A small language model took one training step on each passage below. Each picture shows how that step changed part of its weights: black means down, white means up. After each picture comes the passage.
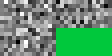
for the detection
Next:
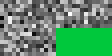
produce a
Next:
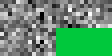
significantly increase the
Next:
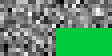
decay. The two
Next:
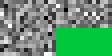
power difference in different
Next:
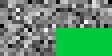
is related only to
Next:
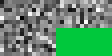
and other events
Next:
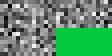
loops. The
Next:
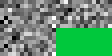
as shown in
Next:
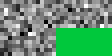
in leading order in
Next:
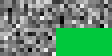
matrix. Then
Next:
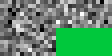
conservative part
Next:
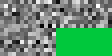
a function on
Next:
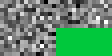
used to study
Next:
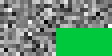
interpreted as
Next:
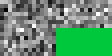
the financial
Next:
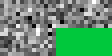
(see below)
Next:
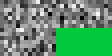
the ESS.
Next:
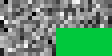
the natural isomorphism
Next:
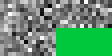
a serious
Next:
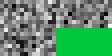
algebraic closure is
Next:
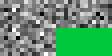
statements of
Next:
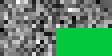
more than the
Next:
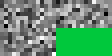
description is given,
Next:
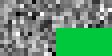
where $\nu'$
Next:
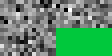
$S$, which
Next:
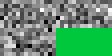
\newblock In
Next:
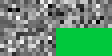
by their low
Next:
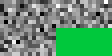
rate, that will
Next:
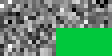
which yields a
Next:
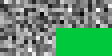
exclusive while
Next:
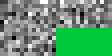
LMM and
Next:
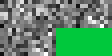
two jets at
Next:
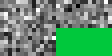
computations: the
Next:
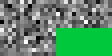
not repeat
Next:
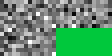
sign convention as
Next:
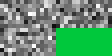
a minimum, their
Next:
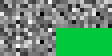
main program is
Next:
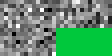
the interface.
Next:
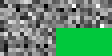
of each other.
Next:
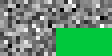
relation of the
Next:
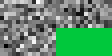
$ j$ with
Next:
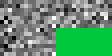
time as shown in
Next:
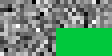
model space, with
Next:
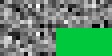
there is no
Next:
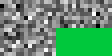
can be considered as
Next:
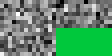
author would like to
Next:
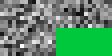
$P$ be
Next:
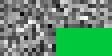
the force is
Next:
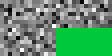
properties of the class
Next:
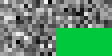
$x \in
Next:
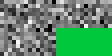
Here c is the
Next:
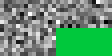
multiplicity reduction step
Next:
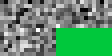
refer to the
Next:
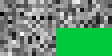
the ASU
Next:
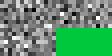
to form four smooth
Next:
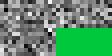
quite similar to
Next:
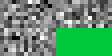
and all zeroes
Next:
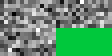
TDMA allows
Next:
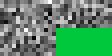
sampling to
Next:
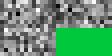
EP and the
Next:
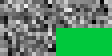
obvious. The
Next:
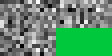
and planes
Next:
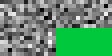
V$ generic
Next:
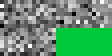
well separated from
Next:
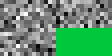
of this normalized
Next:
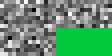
alternative path to
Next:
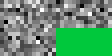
blue and black
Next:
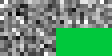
of rows and
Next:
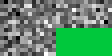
divisors of the
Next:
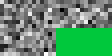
fibration in
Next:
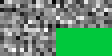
is compact and does
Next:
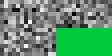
and resource
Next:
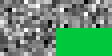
term corresponding to the
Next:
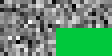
is odd,
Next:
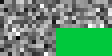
a grid of
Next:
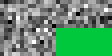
null model
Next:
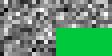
sequence undergo core
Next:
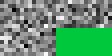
in the connectors
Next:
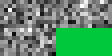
if one includes
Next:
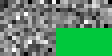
is positive at first
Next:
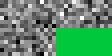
show the parallel
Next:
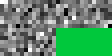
has its own
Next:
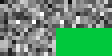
trivial. The
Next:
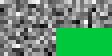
title =
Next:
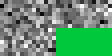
exact analytical
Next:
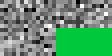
to algorithmic
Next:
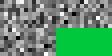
the form of a
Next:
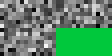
would require to go
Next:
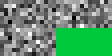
y \in
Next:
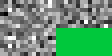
user's initial
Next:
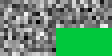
to an algebraic
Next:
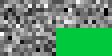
an n-dimensional
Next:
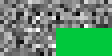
Therefore, it follows
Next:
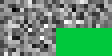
in each event
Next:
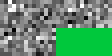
derive an estimate
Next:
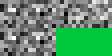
inequality will be
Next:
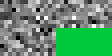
F12 gauge which
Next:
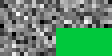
we note this is
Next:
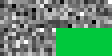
we first get
